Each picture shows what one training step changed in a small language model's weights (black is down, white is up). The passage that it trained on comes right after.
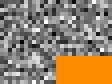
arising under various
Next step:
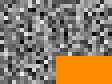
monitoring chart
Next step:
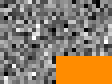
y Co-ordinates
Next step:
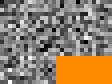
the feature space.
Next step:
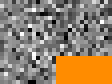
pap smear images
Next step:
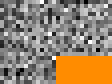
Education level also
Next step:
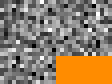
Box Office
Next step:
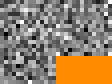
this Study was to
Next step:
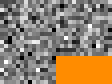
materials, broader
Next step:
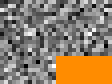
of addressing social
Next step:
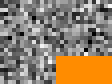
values and characteristics. The
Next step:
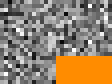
number of days taken
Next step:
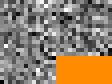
3) Effect of
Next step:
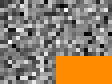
is the main component of
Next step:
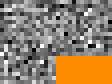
hiked the rate,
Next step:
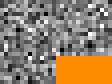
or cultural determinants
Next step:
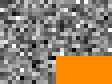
from Brazil to
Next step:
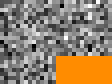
produce a decision.
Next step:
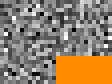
excitation fluences
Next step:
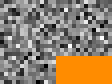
conducted a prospective
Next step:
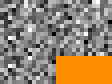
environmentally friendly
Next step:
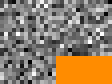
8. Moraceae
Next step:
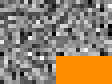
displayed that high
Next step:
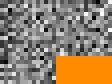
contributes to the
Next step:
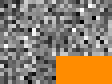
DMP, we
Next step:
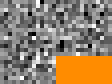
nickel) $+
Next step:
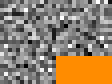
on the foundational work of
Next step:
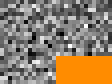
with the instruments
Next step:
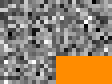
re-trained, to
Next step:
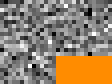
of each child and staff
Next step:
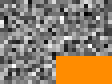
For a more detailed
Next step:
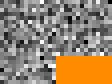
Fourier coefficient
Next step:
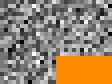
with less focus on doing
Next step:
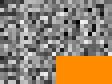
the organization of research and
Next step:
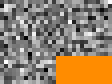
journalists. To
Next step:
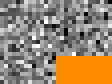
geometry and number
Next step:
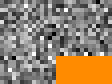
process is important for the
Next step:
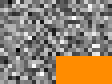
less from the onset
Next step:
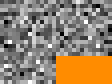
bias (noise
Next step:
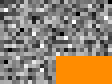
producers, while the
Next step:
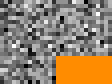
original report of
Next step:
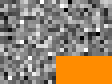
However, nonconformist
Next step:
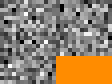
economies into the
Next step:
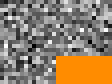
of health care and it also
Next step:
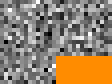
kgs. 10 th
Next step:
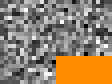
on enhancing the
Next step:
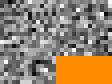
one dimensional
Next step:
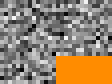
half of the 2
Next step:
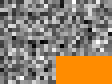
boundary. This
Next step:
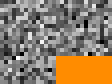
used for reprocessing
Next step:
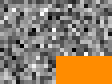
Biomass is
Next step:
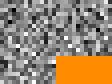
networks in the EU
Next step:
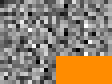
the second condition we have
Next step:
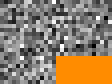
to the mild operating
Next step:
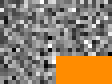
Research Design The
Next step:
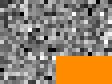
is there some active power
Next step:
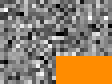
indicated that the number of
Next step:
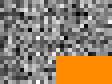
A conclusion is presented
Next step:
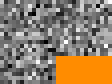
Learning Styles
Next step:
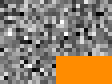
in crop yield and
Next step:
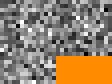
these results are accordance
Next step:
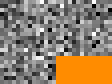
GAIN model,
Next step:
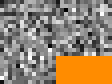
the results agree between the
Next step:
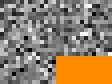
by addressing them
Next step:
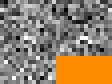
into water was extracted
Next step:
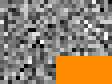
modeling languages are
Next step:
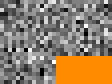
London UCL
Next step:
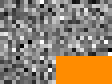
Simple Knowledge
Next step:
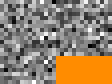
band coefficients
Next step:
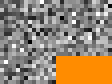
Fair salary
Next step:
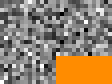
measure temperature and internal
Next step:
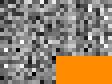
for improving animal
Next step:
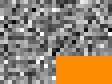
suction and injection
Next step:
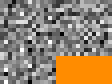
understood accordingly as
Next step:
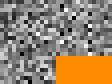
blockchain for
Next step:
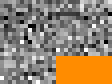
I: Frequency
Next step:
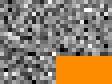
estudo oferece
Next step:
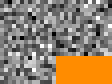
period. The system consists
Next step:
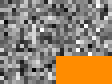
system. However, as
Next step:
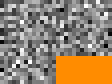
the contacts through
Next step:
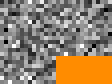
significant predictor of
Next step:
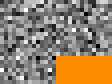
on student-centered
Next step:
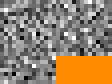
not be able to
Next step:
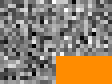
Funds) With
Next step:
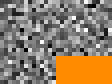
by Ponseti
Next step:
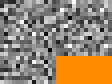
continue through and after it
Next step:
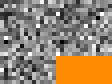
The average length of
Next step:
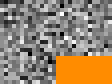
of blockchain
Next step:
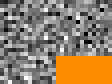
of a complex layer structure
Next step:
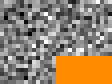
S.6 Scenes
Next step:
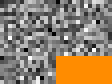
the free fall
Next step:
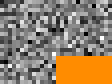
the extent of the
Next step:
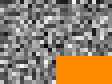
that it is permanent
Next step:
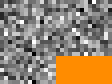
This has happened
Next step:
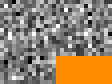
9 % feel a
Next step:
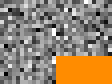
find the presentation of the
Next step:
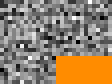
in three regions. The
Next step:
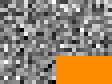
as public, making
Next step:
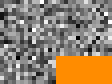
In order to avoid
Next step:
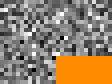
prevent the spread
